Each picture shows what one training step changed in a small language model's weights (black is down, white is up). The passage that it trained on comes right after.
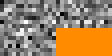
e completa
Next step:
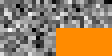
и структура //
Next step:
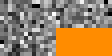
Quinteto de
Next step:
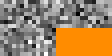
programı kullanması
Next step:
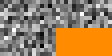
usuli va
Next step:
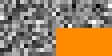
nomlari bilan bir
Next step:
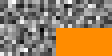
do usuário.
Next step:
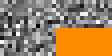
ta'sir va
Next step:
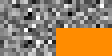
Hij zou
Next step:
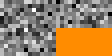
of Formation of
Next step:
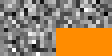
la mañana
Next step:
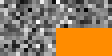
основой современной
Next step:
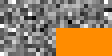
campamento, no
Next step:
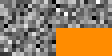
В результате
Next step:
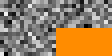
году в
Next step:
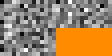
de lagunas
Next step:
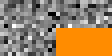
que le comportement
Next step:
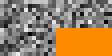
Professor of the
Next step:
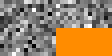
of sciences in
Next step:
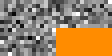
ka pasur
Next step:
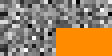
a cadeia
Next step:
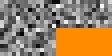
esos avances
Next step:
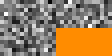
om alle resultaten
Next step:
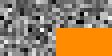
с методическими
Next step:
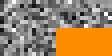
de los estimadores
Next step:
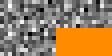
do planejamento
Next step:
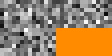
la lucha que
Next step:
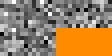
және олардың
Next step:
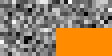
давлат томонидан
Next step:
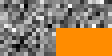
є суддями
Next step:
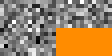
une proportion en
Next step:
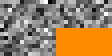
у соціальних
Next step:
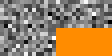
the bark of
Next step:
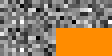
o'z bilim
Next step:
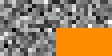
новый предмет
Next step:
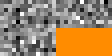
sarana dan
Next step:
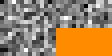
oraz inne
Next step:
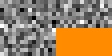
Gold, et
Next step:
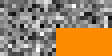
және ESC
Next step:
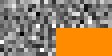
poca movilidad
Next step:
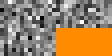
de São José
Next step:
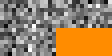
Pedagogik texnologiyalar pedagogik
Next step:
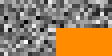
violaciones y
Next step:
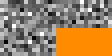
village and
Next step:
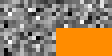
S Camey
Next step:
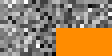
hisobiga vazni
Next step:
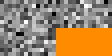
cu studiile
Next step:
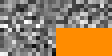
ham, bu
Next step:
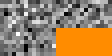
aplicó el
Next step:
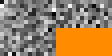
utilisant le
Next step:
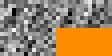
terhadap kebutuhan
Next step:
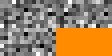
etc., și
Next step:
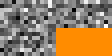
produtividade e
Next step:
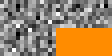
tugatish va
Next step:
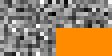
valeur des
